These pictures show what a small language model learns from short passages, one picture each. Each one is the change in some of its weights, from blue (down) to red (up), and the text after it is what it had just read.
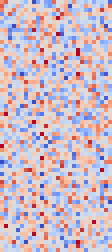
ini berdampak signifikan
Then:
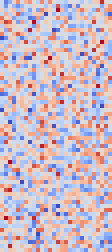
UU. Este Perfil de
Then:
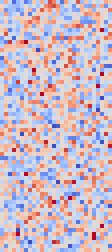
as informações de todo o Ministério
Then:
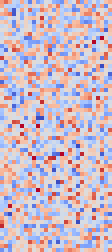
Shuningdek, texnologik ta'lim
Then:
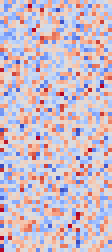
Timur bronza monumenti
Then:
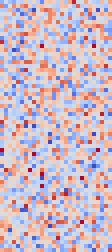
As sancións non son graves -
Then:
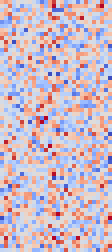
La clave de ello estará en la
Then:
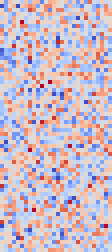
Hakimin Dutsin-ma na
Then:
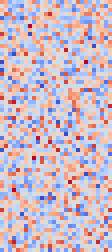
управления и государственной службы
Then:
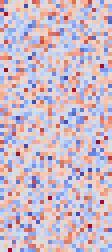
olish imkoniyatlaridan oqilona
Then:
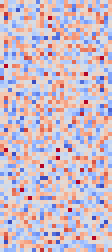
DE LARGA DURACIÓN
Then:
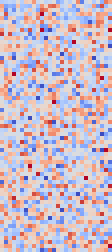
• Editor: Eduardo Lins
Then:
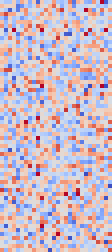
است. در دامهایی که
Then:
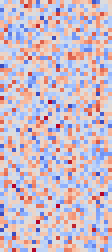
os camaradas da guerrilha
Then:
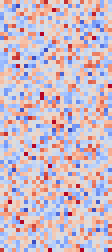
s-a recomandat? - f.
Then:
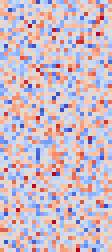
возрастом деревьев
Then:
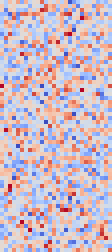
abastecimiento daría como resultado en
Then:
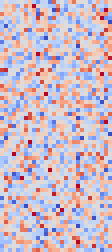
ko'rsatadi. Klaster metodi orqali
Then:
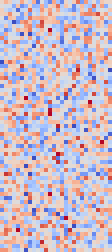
dans le discours. - Ex/ : «
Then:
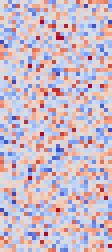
NDVI, NDWI,
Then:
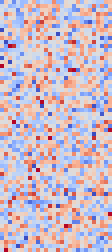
cuántica: Un científico en la
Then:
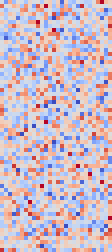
hasharotlar ta'sirida ekinlar
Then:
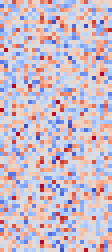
- CHIAVENATO,
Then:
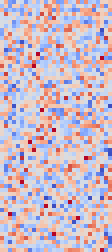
definitiva, ya se definía con
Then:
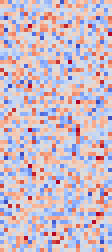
система, тобто з погляду
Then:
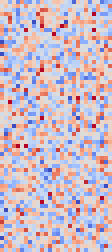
kamaydi (67,8% dan
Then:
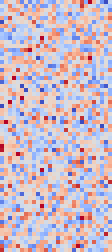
classe pedagógica se encontra
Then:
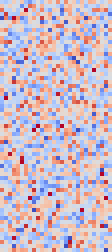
narsalar (istita'ah)
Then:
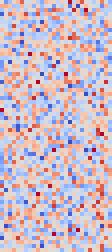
колонии (по Штейну
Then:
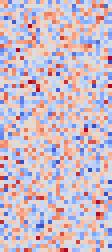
объема медицинских
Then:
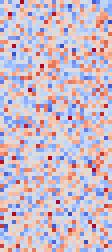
curso de arquitetura e urbanismo,
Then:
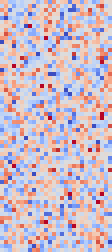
його непрозорим для діючої
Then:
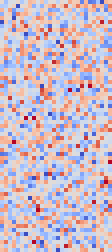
Navoiy ularning ham o'z
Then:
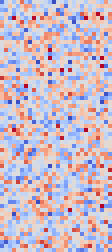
do direito tutelado. Por outro
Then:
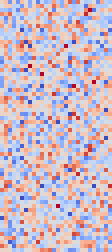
ما بين السلوك
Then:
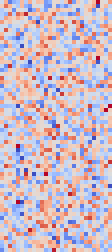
sobre todo en los aspectos referentes al
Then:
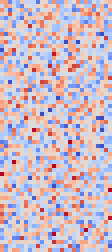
всех возрастных группах
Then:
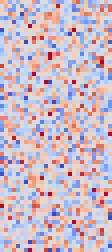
ефективних механізмів для забезпечення
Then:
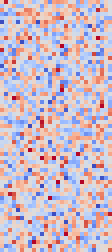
meta- phorical picture of the
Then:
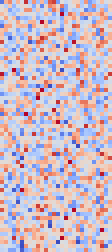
dan Beracun (B3) yang diatur
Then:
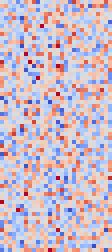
билан таққосланганда,
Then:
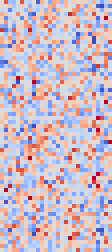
следует, что учителя
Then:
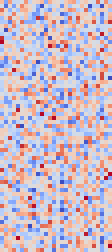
(Bundesministerium für
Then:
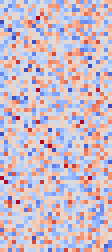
essa, poderá desenvolver
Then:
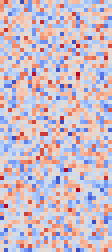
following databases data:
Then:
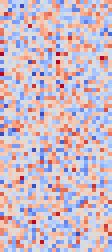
процессы находят отражение в
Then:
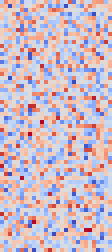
tố cấu
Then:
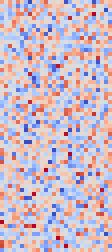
lesão hipointensa em T1
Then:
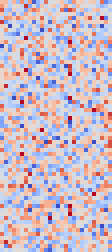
dozalari meteorizm va osmotik
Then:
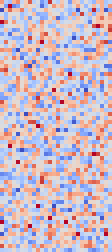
Argentina; art. 20,
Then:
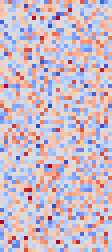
périr». Au verset 4,
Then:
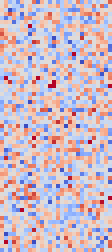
нижних конечностей в
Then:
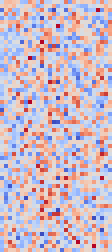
– federalism) din perspectiva
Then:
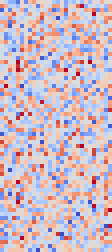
kuchli va barqaror bog'liqlik
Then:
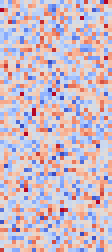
flexibilidade utilizou-se o teste
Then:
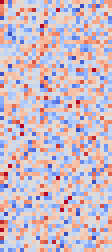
bo'lgan metodikadan ishonchli
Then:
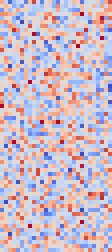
пед. наук. Тошкент.
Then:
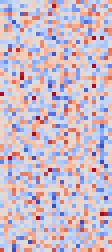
ultrapassar os limites
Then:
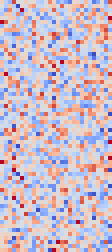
M.L. Shabanov,
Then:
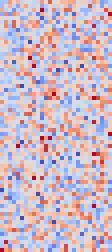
evaluación externa de Universidades y
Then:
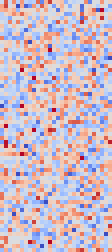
do instituto em colaborar com o projeto
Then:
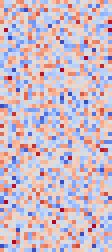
menadžment u procesu promena U
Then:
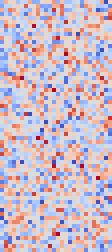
Z-score modeli hamda Basel
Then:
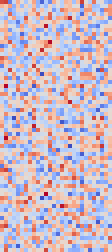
РЕСУРСОВ И ИХ
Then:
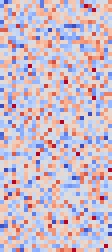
Индивидуальная психология
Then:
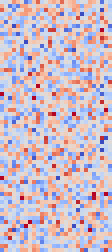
ta mavzularga ajratilgan.
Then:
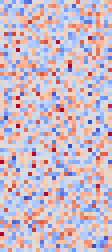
o uso de aplicativos, podem
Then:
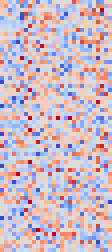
результати дають підстави
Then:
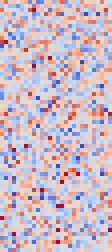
chiqish lingvodidaktika
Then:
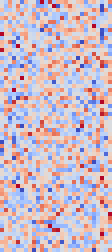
premisas conducen a un modelo
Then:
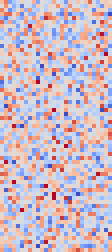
звездами через свои
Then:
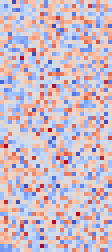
el SENA ha provisto principalmente
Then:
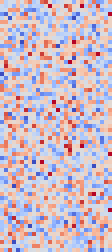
підбору оптимальних вправ та
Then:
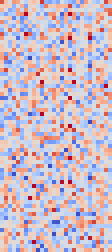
ko'rsatgichlar o'z
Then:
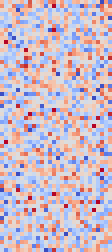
borayotgan ekan, nima qilmoq
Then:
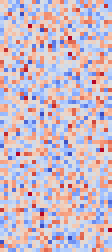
только на развитие компетенции
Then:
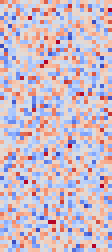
maar de werkelijke waarde
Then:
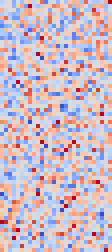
Turney (1979), adapun
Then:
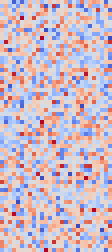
g‘oyat muhim ahamiyatga ega
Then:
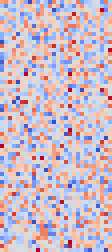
qahramonlari va bitta
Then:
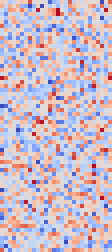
ética e disposição para lidar com
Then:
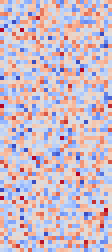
kommunikativ ko'nikmalar –
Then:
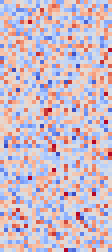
en planificación. En enero de
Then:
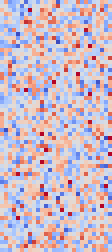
function of the system state variables. The
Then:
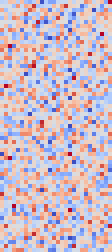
tuzilgan shartnomalar va kelajak
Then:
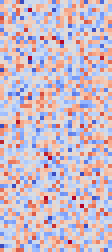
criança absorve informações e
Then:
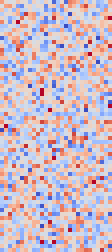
şemaları (c) Vaziyet
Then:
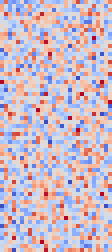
os diversos atores compreendem este
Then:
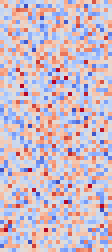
notions to implement prototypical
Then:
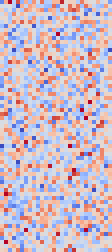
reconocen avances en la gestión
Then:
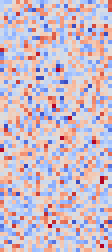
Figura 2- Exemplo do conceito
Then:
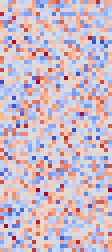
tersebut. Hasil penelitian
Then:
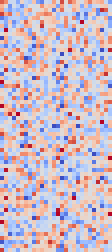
bog'liq tushunchalar tahlil qilishning
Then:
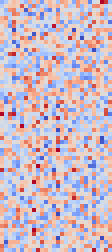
entrenar los dedos de los niños
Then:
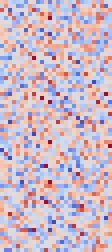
Таким образом, на государственном
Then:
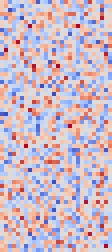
возрастной структуры указывает
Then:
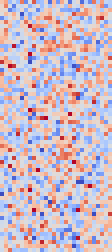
нарастают при проведении очных
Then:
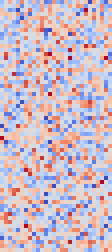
à la marge, notamment en 2016,
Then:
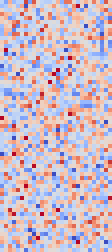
mobilize without a false
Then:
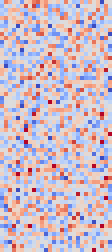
sakrash arqonlari, sport
